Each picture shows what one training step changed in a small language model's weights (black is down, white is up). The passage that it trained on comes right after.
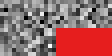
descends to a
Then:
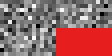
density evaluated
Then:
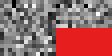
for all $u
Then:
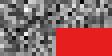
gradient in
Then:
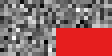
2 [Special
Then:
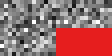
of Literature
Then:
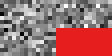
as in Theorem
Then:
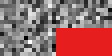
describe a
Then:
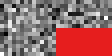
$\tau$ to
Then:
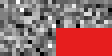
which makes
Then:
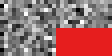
Then we get a
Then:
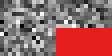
and the remaining
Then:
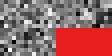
China is a
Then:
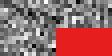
the roles between
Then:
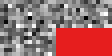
por tanto
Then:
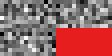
since $\g$
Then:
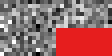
an obvious
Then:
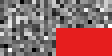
the assumption that
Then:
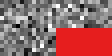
fear of the
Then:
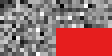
for your
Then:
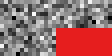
H., et
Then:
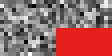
be a point of
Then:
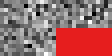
effects were
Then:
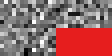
to each of the
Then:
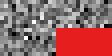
of Iodine
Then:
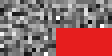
to have a
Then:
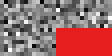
i) on
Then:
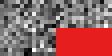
Election of the
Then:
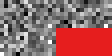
o estado do
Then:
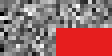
well as the continuous
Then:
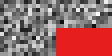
present in the
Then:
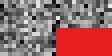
The residue
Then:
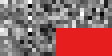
rate of heat
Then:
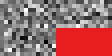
shopping centre
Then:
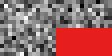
normal subgroup of
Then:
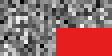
the spread
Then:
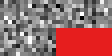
— instrumentning
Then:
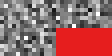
contained in the
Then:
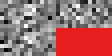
well as selected
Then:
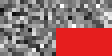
to legal
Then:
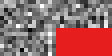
en cuanto a
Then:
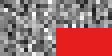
depends on the
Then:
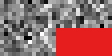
no ensino
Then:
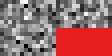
with senior and
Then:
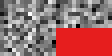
and consider it as
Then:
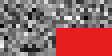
hora de se
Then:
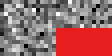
power and importance
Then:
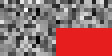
last step.
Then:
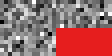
are experiencing
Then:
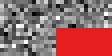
Privada y
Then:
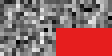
provided with
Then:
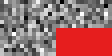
finansial yang
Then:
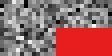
lesion and a
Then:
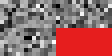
is measurable
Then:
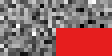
publication, we
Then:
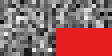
the proof of
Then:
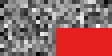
ein Ziel für
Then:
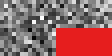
of view is that
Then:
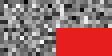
found in previous
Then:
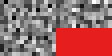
output vector and
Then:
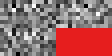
for any $n
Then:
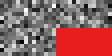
is large. The
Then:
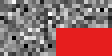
modern education,
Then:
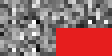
of placental
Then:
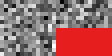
m}$ are
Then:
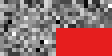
is visible
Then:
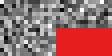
T \in
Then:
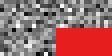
(let us
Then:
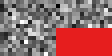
Correlation and
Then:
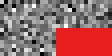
$j \in
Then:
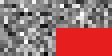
relevant patents
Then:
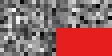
the linear and
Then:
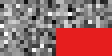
treatment results of
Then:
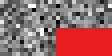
The authors
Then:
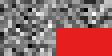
D - Q of
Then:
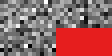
topological space of
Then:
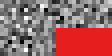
that exceed
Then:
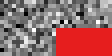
are stably
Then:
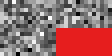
the numerically
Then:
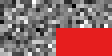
we refer to
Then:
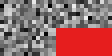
condition on the
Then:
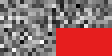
a function in
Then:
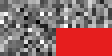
item, por
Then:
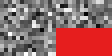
sociales como
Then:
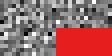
the theorem. Let
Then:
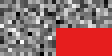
caused by the
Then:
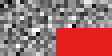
ml.) for
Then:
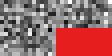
is twice
